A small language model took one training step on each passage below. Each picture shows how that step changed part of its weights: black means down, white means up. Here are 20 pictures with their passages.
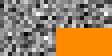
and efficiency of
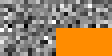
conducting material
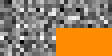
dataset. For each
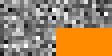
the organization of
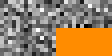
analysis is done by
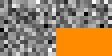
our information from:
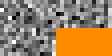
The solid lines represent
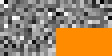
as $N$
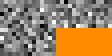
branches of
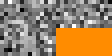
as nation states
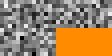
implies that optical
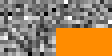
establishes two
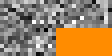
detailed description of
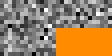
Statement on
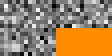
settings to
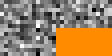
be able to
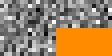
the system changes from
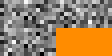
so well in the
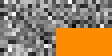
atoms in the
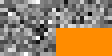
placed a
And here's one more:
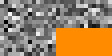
knowledge management. In
